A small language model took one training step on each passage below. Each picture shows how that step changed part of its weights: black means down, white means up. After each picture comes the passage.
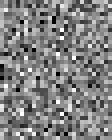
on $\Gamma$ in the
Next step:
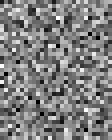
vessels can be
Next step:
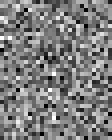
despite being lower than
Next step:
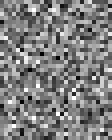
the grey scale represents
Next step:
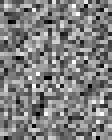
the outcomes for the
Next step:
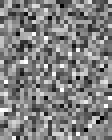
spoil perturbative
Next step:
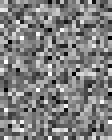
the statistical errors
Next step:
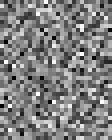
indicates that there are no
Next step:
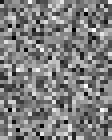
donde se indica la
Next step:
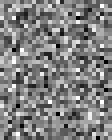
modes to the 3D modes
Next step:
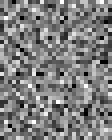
paramagnetic limit suggest
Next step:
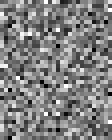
the infrared emission
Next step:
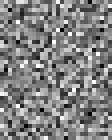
the electric and the magnetic
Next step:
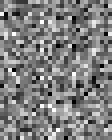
прав детей;
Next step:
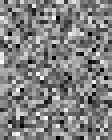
Only when the maximum
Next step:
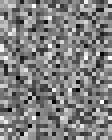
allows to make
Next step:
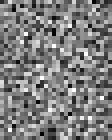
Palanti realiza
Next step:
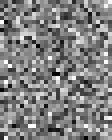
de producție,
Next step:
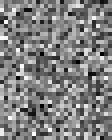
the splitting to be
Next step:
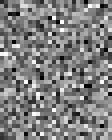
o posse real dos
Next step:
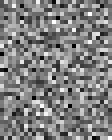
that \begin{align}
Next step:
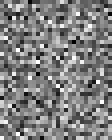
the proposed method with reference
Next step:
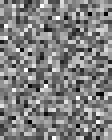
this only happens for
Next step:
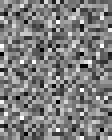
find that, should that be
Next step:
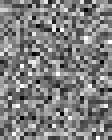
of the X-ray
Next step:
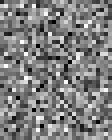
be rendered finite
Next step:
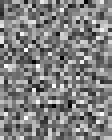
Mediation in
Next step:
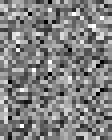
against small perturbations.
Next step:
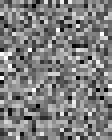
28 dnech,
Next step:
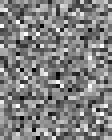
the representation of the
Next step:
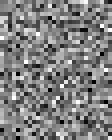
space. We impose
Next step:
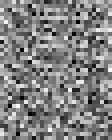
individually signal to the
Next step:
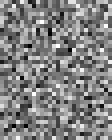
de Tecidos e
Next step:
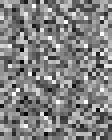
characteristics of left
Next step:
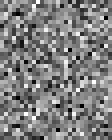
r, \theta $
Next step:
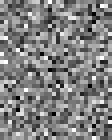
the adverse effect of the
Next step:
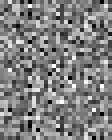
qiladi. Bu jarayon
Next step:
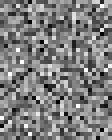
applicable to other detector
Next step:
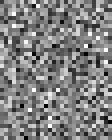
separate lists.
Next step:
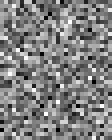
the CMB is shown
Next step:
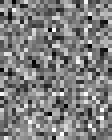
an $N$-atom
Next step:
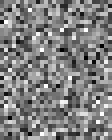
quantum phase diagram including a
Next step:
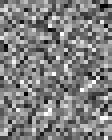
essentially just by
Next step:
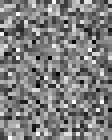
formation activity of typical
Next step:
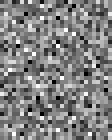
réorientées et la
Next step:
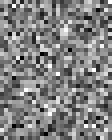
No obstante,
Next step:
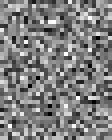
been matched with the
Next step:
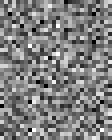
of these efforts a
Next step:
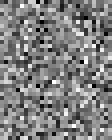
discussions regarding
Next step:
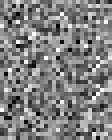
well the network localizes
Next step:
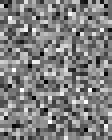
link cap value, the
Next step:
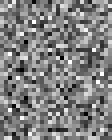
to the magnetic energy functional
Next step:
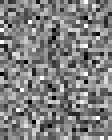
Legendre transform
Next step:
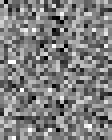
- Häufigere
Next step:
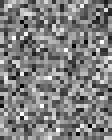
semantic information from
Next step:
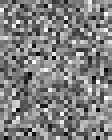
of a factor of $\sim
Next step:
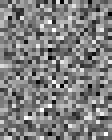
of the immersed
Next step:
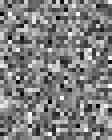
normalization keeps the energy
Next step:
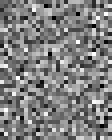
the nucleon density
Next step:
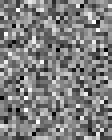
will also prove next
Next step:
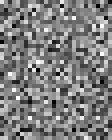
borada dastlabki
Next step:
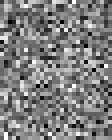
uses different blocking
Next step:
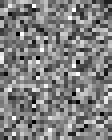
emoționale din
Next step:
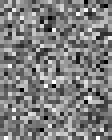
concept of temporal
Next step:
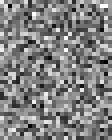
approximately equals to
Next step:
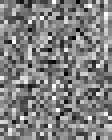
established a large
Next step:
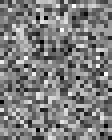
Cen A can only
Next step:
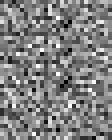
POR DANOS
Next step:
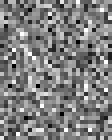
exclusivamente a
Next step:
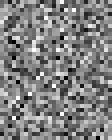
effective mass of carriers
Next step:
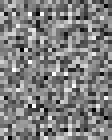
region. Weather and
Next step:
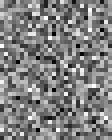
negligible contribution,
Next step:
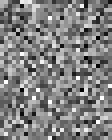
regime two initially
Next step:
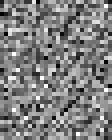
10 de outubro de
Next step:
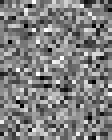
more than adequate
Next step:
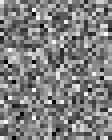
unstable miscible
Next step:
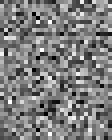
Balmer line of
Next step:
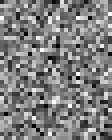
AI is likely to
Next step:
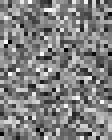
institutional metrics,
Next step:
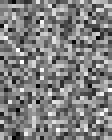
the generation process:
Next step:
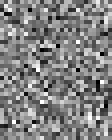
grains submitted to
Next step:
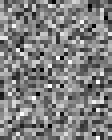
the width of the flow
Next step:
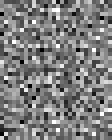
test case away from
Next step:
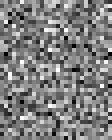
capture and display images
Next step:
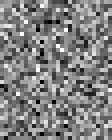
suitable for statistical
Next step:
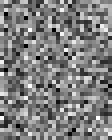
upper bound on the
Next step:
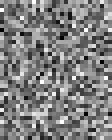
yumor hám
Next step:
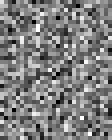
un valor de 0 para
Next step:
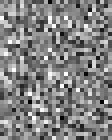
password to his
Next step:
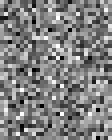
rest of the network
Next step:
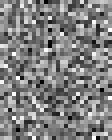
the surrounding
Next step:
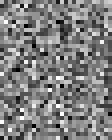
2, after calculating the
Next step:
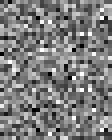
GR. It is
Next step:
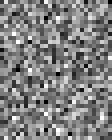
до тех пор,
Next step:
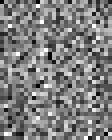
impurity analysis for the
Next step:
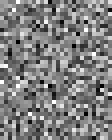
the seller has
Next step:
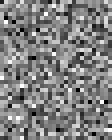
close to the disk with
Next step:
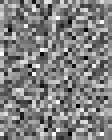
TM we consider more general
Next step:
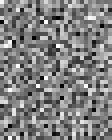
tarbiyalash va
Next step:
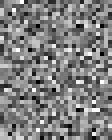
of isotropic
